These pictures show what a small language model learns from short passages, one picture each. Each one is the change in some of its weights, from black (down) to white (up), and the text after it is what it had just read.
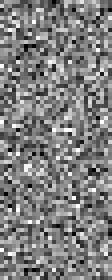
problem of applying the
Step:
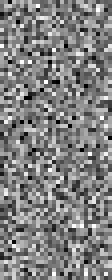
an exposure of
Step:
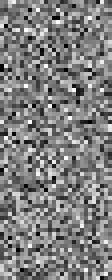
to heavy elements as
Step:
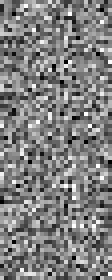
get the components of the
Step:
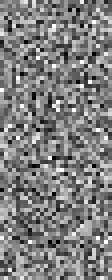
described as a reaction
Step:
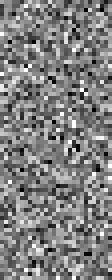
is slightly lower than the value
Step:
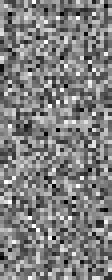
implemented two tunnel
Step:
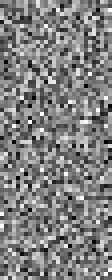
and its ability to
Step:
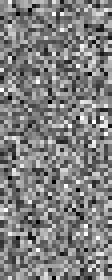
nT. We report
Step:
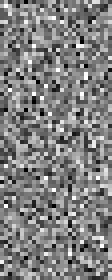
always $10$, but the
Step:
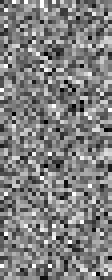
rotators (short
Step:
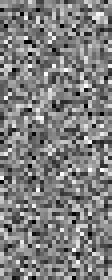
The second harmonic in the
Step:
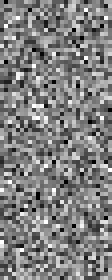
deep slice,
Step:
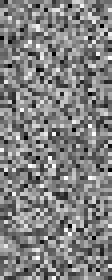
incorporating LAT data
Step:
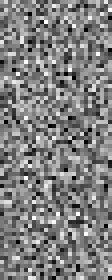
the exponential corrected
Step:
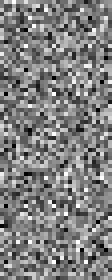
population) that the great
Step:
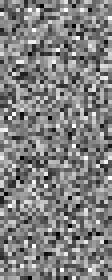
of filaments have
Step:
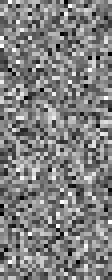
of an amorphous
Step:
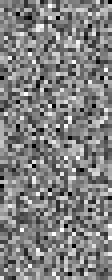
coordination where deployed
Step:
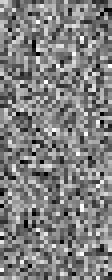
and $U_e$
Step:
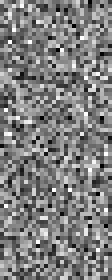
are also produced.
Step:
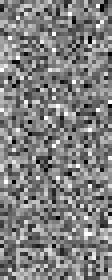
From the eigenmodes
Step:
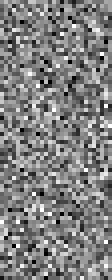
in the supplemental shows
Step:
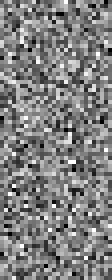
selected according to the model of
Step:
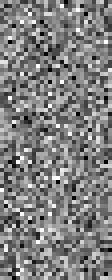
exist usually due to
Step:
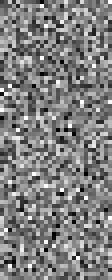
the gravitational deflection. In
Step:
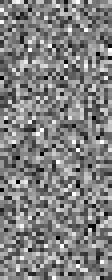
While the content itself
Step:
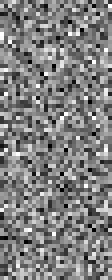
:= \alpha \cdot
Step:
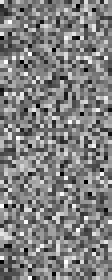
as depicted in
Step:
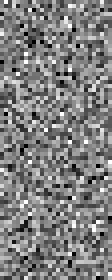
the particular case of simple
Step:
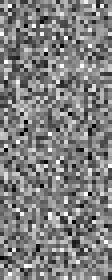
rate can be written as
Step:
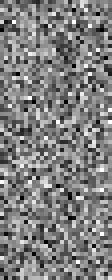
and K$_s$
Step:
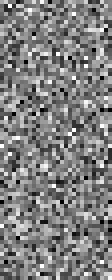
pumps have generally been
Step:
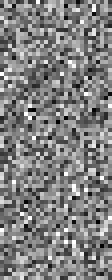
only a small part of the
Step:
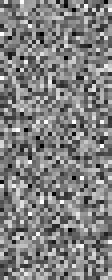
characteristics of all inputs
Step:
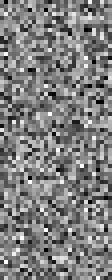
PA, which gives an
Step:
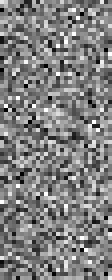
calculated mole fractions
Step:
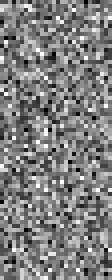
sorting process} to
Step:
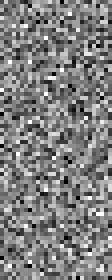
IBZ (blue
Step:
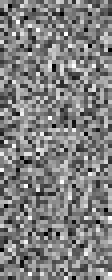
between the original variables are obtained
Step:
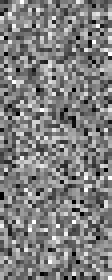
ions were also determined from
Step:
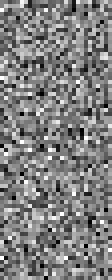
In this paper we propose
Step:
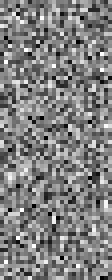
vast majority of our
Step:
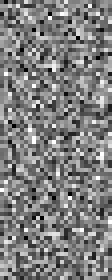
{\em Electric
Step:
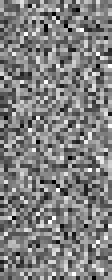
and much more 2D like
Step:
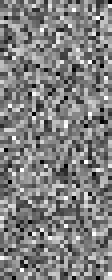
hole is analyzed by considering
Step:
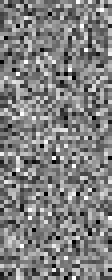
the wave function is well
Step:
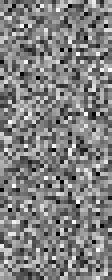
in each case, and
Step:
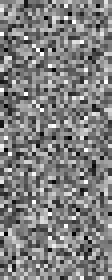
right panels show the distribution
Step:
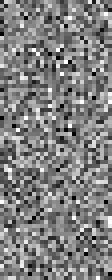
the system declined from
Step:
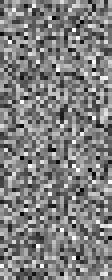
will introduce only terms in which
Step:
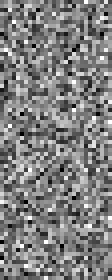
is time-independent,
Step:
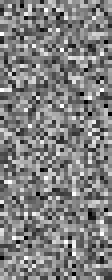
through the curse of
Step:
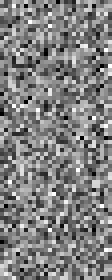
genes have also
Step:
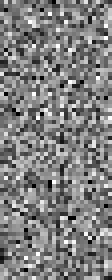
very difficult to combine partial
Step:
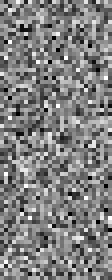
same reason, its branching
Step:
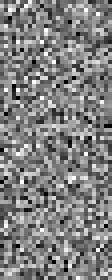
5 min, respectively. The
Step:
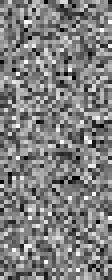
the PTFE matrix
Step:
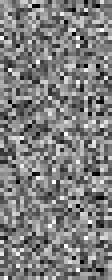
KTO. This
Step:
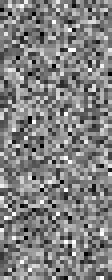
function to test for the
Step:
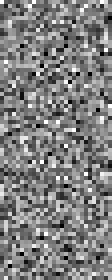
witnessed the close
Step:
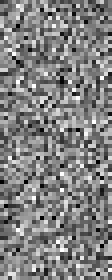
One suggestion is that they
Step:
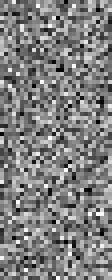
EOM based on the
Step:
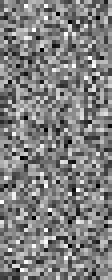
allows us to build up
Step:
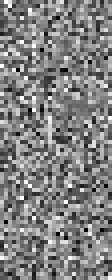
opposite winding
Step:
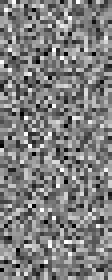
{\sc Simba} at
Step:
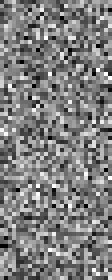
increase in ELM frequency.
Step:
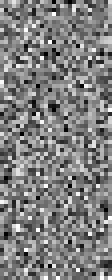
router's database
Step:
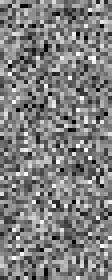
values, so bounds were
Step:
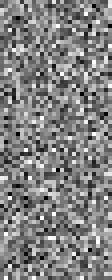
profile. It describes a
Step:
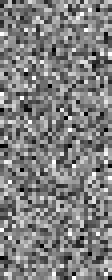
is convinced that
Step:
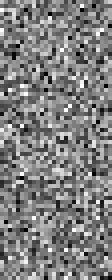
yielded values which
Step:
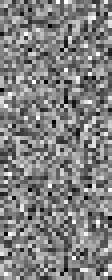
with the reference ones,
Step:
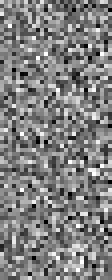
a deformation scheme where
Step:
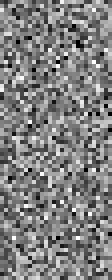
unitary minimal model,
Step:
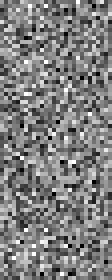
also allows us to directly
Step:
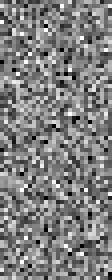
the inner and outer
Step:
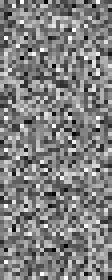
it is nearly isotropic
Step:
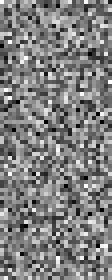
i \pi = f
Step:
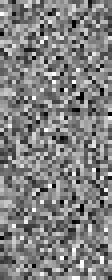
angular velocity $\Omega$ around
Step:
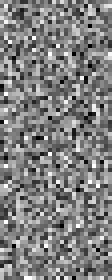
upcoming space-based
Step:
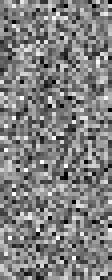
uncertainties is consistent with
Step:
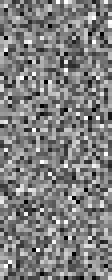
ones are considered much less
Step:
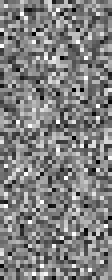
loops properly,
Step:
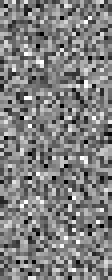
The accuracy of second-order
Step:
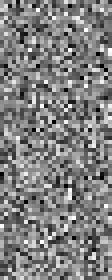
contrast to the standard interband
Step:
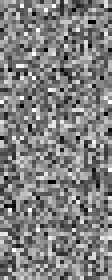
absolute invariant. It
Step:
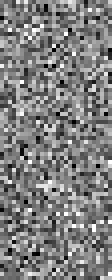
motion of the polymer
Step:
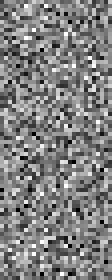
allows us to characterize the
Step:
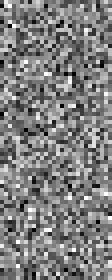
to the "1"
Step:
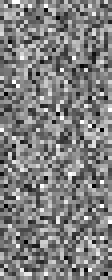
qubit system has been found by
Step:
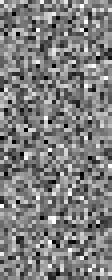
Our empirical evaluation
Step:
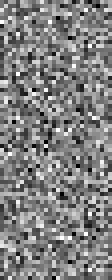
NNLO fits
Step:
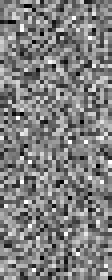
that, if the active
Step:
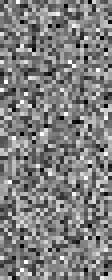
transistor mechanism operate
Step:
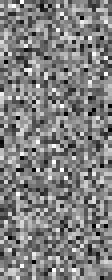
cubic unit cell along
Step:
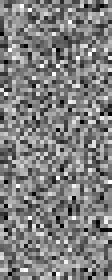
most likely cause a smaller
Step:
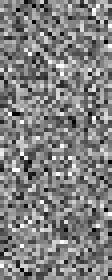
matrix is the convolution
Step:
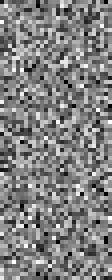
and by the grant
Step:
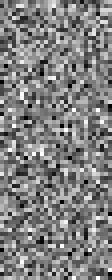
of the resolution of the proposed
